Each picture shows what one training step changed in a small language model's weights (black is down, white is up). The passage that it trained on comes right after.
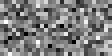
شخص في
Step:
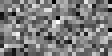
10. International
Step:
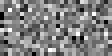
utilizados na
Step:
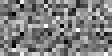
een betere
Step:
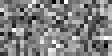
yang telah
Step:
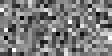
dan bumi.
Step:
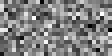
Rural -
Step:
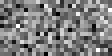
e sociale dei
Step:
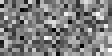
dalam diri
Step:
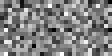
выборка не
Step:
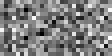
estatales para
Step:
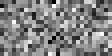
Moldova este
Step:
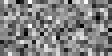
in the Uzbek
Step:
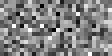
e execução
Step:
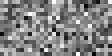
Ayon kay
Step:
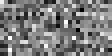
importante que cuando
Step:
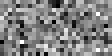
de maior FI
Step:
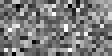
pedepsei prin
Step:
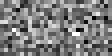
و لذا
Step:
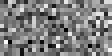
bir tutumla
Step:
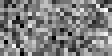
é fundamento que
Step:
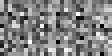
de tiempo a
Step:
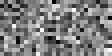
table levels
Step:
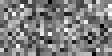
Chunki bu
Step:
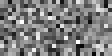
de disfunción
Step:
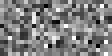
en sigle, ne
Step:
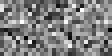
xizmat qilgan
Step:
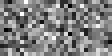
está ainda
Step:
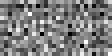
wywar z
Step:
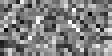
com empatia
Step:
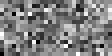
y textos,
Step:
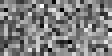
Success and
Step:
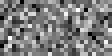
они были
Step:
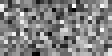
і створення
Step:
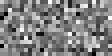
сана мен
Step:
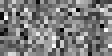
y pegada sobre
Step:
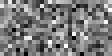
van produkten:
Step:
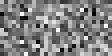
de proteção;
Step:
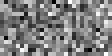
yang terdiri
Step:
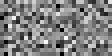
und auch der ROS
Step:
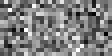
The author
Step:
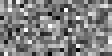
Вместе с
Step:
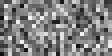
una reglamentación
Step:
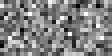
же полосой
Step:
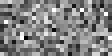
of global
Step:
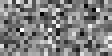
habe ich
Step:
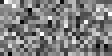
el momento en
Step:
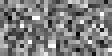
(Texts /
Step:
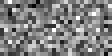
vidro AR
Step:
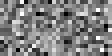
foncier par
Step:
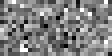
его своим
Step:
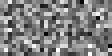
definition of the
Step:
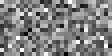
ham ortiq u
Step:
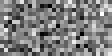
challenges in
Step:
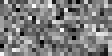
Києві у
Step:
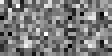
по законам
